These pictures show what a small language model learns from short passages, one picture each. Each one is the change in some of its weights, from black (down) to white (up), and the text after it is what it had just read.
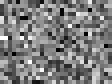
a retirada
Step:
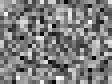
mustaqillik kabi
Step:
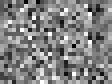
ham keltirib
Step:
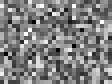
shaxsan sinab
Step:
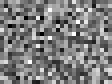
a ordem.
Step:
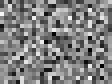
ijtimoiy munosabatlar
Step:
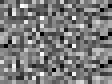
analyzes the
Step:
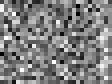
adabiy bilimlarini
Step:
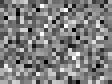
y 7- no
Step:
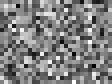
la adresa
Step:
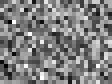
y las situaciones
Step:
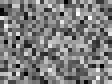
pelo Plano Nacional
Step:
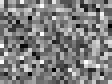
studying the educational
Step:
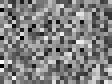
da sich die
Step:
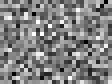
sampai pada
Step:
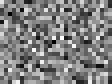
Abstract The
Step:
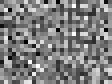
tez orada
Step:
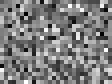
у сорта
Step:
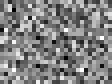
ham elektron
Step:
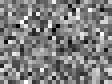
к существенным
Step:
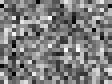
À quoi
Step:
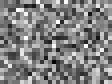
qissasida ham
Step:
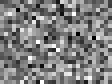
soil mass between
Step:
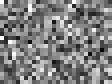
ser administrado
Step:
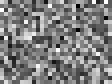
intend to
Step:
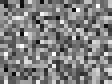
Internacional de
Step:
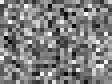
la venta de
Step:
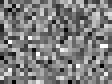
foi aprendido durante
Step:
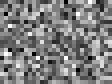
and Artificial
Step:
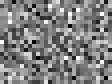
расходов на
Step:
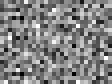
asosida shakllangan
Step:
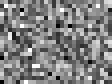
uchun ushbu maqolamiz
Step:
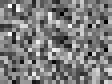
o'tishi uchun
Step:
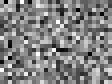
majmuasi eng
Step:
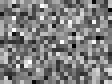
women aged
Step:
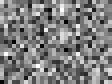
estar reconocido
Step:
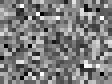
the results of research
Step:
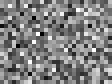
aynan bir
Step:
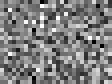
observation to a
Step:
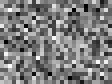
Scientific Research in
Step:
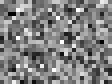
o tému
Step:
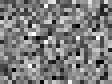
Brasil. Rio
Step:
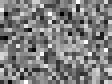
тексты могут
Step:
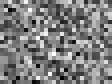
aumentados na
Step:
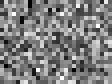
Las innovaciones
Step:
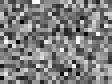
развития и исследований
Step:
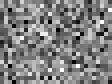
kedua yaitu
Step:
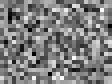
innovative development in
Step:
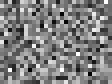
substituindo o
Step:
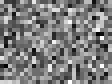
seção seguinte
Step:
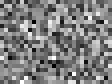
davom etdirish
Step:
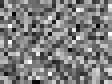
atraso ao
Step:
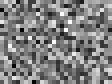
bu aholining
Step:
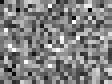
konular yer
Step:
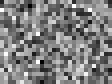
– iqtisodiyot fanlari
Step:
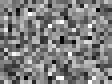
con analisi
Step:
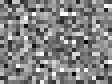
vindt men
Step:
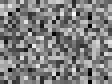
maioria dos
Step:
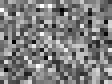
consumatorilor și
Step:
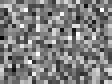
muassasa yoki
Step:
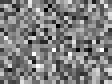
moyilligini ham
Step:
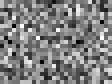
Tagung der
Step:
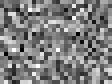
kelib chiqish
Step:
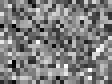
natijalari bilan
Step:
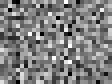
mais facilmente
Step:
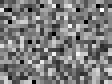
social dentro e
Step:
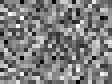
bem como em
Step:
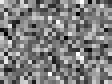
nome ao
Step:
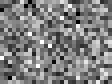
para passar uma
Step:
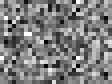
versión de
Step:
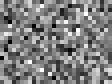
por los piar
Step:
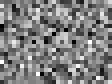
bilan munosabatlarda
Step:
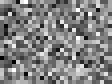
iniciais, pois
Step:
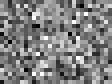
та новітніх
